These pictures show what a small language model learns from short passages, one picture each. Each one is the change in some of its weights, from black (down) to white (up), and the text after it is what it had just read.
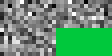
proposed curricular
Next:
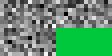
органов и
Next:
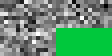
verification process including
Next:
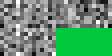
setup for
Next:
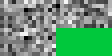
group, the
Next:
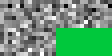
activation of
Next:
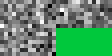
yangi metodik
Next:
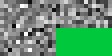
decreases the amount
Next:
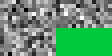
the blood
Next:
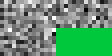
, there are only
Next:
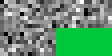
and nonlinear
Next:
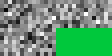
will generate,
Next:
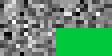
La serie se
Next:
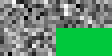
the fast
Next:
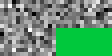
lo que desea
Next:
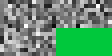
but couldn't
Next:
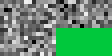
human consumables in
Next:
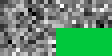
US Centers
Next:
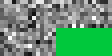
where the species was
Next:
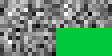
to ensure
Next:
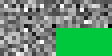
importance for special
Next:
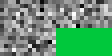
The percentage
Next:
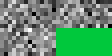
Prevention of
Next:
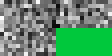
previously presented
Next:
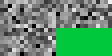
adequate level
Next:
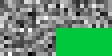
likely be
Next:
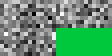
have been achieved
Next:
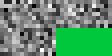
sets to
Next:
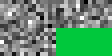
de dados.
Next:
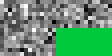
of the economy
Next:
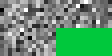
to exposure
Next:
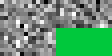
The final decision was
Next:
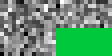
screen. The
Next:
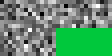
ва унинг
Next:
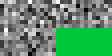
included the
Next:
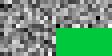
parameter for all
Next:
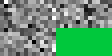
of human life,
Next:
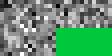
respondents in the
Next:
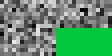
protect the
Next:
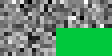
of preschool
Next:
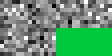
outcome of
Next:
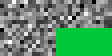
and removal
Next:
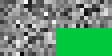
The History
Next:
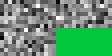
learning with deep
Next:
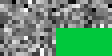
index of
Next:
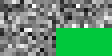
остром и
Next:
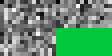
open markets.
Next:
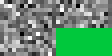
smaller amounts
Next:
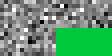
and researchers in
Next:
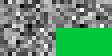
remaining five
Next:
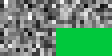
muhim muhit
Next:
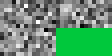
by different imaging
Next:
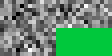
o Rio de
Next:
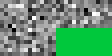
a version of
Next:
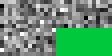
observed that the
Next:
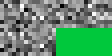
un reparto
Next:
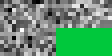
a partir de
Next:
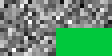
de educación
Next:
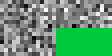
their gender
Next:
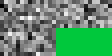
of a disease
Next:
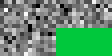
de Cultura
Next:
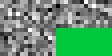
technique which
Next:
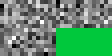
compared to other
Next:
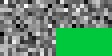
advancing European
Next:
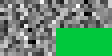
Review on
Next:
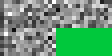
by users, it
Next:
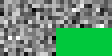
their satisfaction
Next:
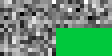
data are free
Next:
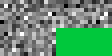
gray relational
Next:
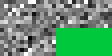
deployments of
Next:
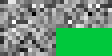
en las actividades
